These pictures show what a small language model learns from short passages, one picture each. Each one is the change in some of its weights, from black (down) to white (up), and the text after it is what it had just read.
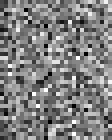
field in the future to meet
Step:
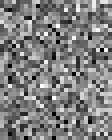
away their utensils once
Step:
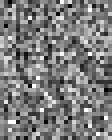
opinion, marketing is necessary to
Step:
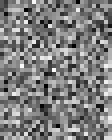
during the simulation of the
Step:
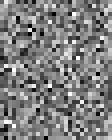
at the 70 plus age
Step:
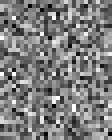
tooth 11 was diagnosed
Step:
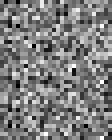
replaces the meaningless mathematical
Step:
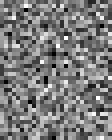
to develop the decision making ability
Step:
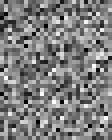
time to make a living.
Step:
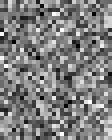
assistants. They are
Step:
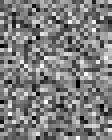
share in pharmaceutical manufacturing
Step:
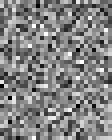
‘test cases’ and are
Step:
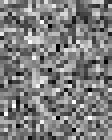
Abstract This article examines
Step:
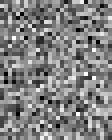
proven by V when he
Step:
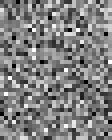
We consider an array of N
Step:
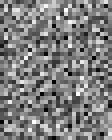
methods to support avian flu
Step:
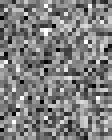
students on a personal level and
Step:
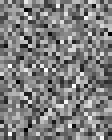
changes or from the infrastructure in
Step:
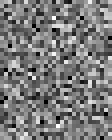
we argue that the
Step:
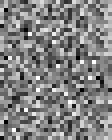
collaborations compared to being
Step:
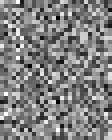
Act of 2012 of the Republic
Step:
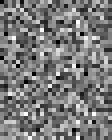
the questionnaire, respondents will be
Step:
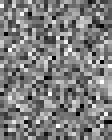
considering the bending and
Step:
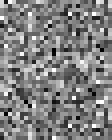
properties of flavonoids
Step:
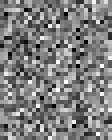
plasma of the pregnant
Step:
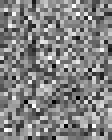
Trends of innovative
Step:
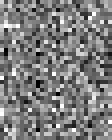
as well. We can
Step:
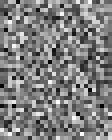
of total polyphenolic
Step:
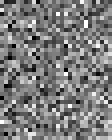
Avg YZ
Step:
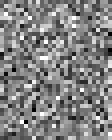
up 15% than that of
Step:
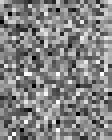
pharmacological activities can be
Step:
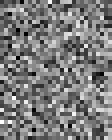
the comparison of courts,
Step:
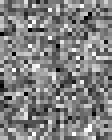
Efe lists the
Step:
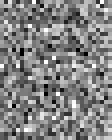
ones. The scanned data
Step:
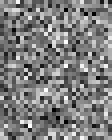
first draft of the
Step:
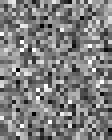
objects and entities; It
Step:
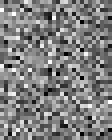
Government of Georgia,
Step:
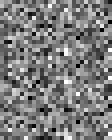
the evaluation and validation process with
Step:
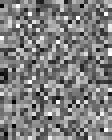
for A/D conversion at
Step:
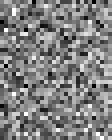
boundary node coordinates with its
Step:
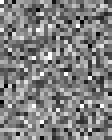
on solid brick
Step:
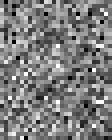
Feline Infectious
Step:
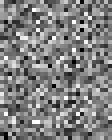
ceilometer network is shown
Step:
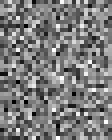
others, and doing this without
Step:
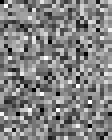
population level due to environmental noise
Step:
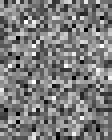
have a characteristic form, but
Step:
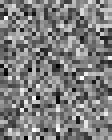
the active ingredient
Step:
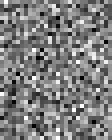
F, Nollet LML
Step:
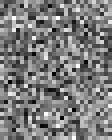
Monitoring Network,
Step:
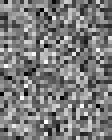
to “organizing”
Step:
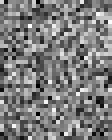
electronic form. As they obtain
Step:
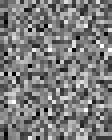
for the reform is the
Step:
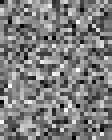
Traditionally, shared buses
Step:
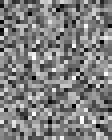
revealed 1601 differentially
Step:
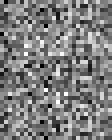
to the minimisation of individual
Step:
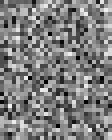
result in the exposure of
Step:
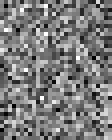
(2008), the number of
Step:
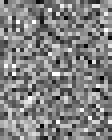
of simple pop and that of
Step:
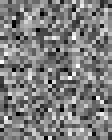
the slow abandonment
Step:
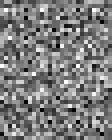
again no clear trend could be
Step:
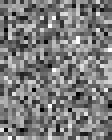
to 250 meters.
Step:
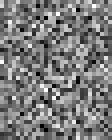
their data and are frequently
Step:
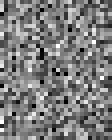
(RMSD) relative
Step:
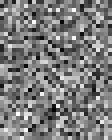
build a school home visit
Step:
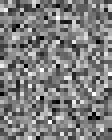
cotton saturated with
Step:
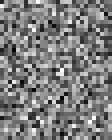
given API operation v ,
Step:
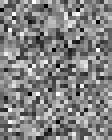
field of molecular genetics.
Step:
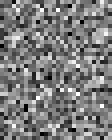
examining the corpse
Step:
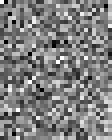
ROS system. The
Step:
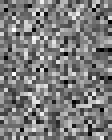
ABSTRACT Meaningful
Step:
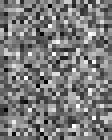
of the data. As a
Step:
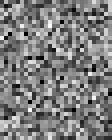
root diameter C_R
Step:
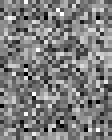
chemical constituents in the
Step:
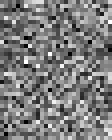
of additives for the
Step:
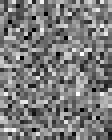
of peer reviewers,
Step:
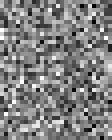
technique and has been adopted for
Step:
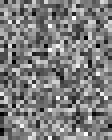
net GHG cut by
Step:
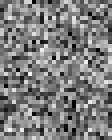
prerequisite criterion to
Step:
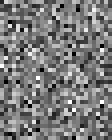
has a significantly smaller relative share
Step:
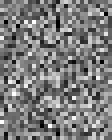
Fuzzing is The
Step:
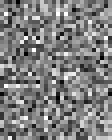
we preserve fishless high
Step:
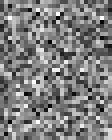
provide references for the development
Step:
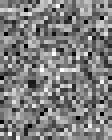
been an exception in this
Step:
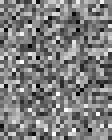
complexity. The proposed neural network
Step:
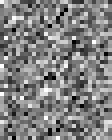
cyan robot first
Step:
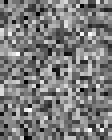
to other algorithms. The most
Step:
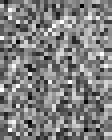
comparison, and the t
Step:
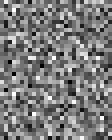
the interference pattern is based
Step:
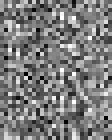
present in the sound recording.
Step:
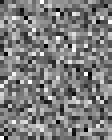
The scan chains are
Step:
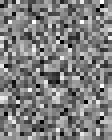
buyuk meridanal
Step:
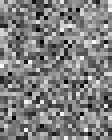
component of Bandura's
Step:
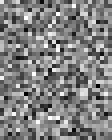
abstract construct of the
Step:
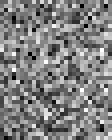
above result. Accordingly,
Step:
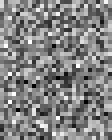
practices, and proposed solutions within
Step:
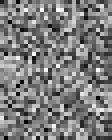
have small dimensions, good
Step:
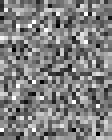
depend on careful diplomatic
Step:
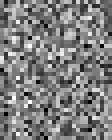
and the task of the media
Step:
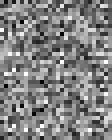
a balanced leadership approach.
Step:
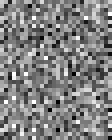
(Yoshida et
